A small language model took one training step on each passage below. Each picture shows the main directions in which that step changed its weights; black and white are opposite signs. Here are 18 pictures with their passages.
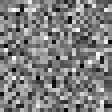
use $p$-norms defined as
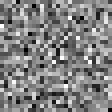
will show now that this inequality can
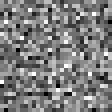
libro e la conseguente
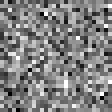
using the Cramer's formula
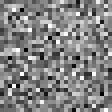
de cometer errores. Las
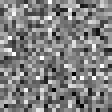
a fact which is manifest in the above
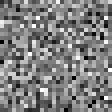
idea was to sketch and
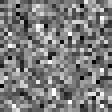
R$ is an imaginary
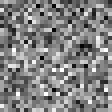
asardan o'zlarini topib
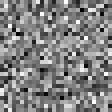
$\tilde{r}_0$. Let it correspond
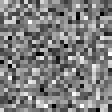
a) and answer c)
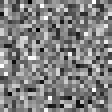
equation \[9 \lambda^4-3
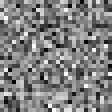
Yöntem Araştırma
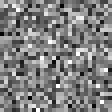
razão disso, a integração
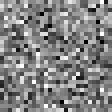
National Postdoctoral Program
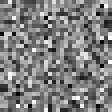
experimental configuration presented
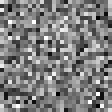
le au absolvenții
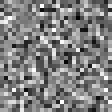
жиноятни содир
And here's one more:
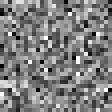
systems. Although the reduction
